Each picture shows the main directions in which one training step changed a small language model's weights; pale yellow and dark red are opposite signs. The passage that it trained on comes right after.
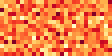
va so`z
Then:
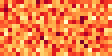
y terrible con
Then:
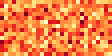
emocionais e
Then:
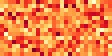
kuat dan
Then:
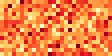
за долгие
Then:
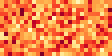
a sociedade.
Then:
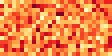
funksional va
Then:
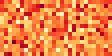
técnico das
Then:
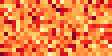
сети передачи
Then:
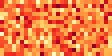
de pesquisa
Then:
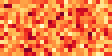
umso höher
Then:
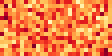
la lectura
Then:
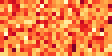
the basis for
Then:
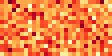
evaluation of
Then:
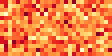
be divided
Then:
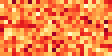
Саме ця
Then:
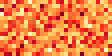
desenvolver um
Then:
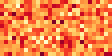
orientado a
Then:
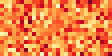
datos como las
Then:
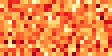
vite sous
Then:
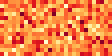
member states
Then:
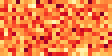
is Qur'an
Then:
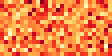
terjadi selama
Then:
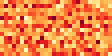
Papel de los
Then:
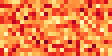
proveo je
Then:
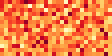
un secreto,
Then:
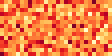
interna, varia
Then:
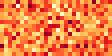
и цифровых
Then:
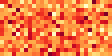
инглиш –
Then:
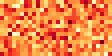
the effects
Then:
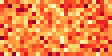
über ihn
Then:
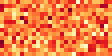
necesidad de
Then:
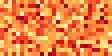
– kaldet
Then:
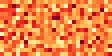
manutenção entre
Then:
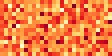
muito mais ao
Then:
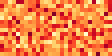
методы и
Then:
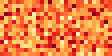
Dateien wie
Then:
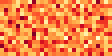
va yordamchi
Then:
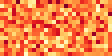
Sur de la
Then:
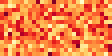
посібник /
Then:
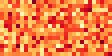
ca „un
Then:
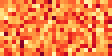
en exceso
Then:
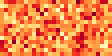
par une partie
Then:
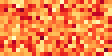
est un wiki
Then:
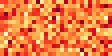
बात पर
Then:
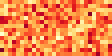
Osmon va
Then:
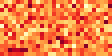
и западной
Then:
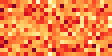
Сўзнинг бу
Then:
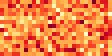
не указал
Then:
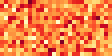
Analítica como
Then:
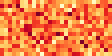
saturado y
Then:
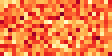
diferentes: todo
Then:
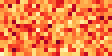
the species
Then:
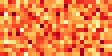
A pauta é
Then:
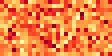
ons geen
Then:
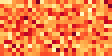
Останній є
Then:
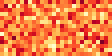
Ticaret ve
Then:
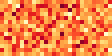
acotado es
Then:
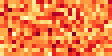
que el debate
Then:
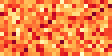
Según la
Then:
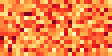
society for
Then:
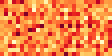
e sociais do
